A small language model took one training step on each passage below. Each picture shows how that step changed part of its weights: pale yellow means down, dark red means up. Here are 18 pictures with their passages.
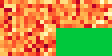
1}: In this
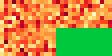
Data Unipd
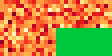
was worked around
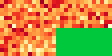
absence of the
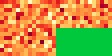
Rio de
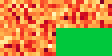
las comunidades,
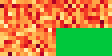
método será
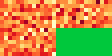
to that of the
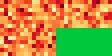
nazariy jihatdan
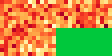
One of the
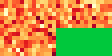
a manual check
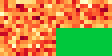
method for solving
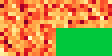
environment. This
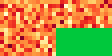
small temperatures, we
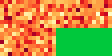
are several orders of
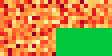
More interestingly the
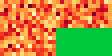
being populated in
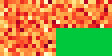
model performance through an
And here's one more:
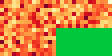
Fotos von
